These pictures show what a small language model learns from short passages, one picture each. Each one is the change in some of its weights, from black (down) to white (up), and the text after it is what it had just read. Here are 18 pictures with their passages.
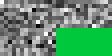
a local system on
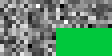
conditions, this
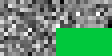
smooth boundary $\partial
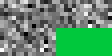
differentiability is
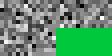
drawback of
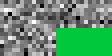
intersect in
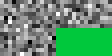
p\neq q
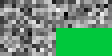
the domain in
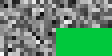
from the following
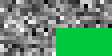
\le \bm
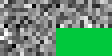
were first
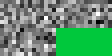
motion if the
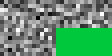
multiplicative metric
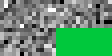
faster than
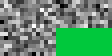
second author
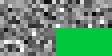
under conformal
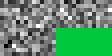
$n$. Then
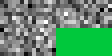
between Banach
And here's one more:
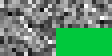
level of
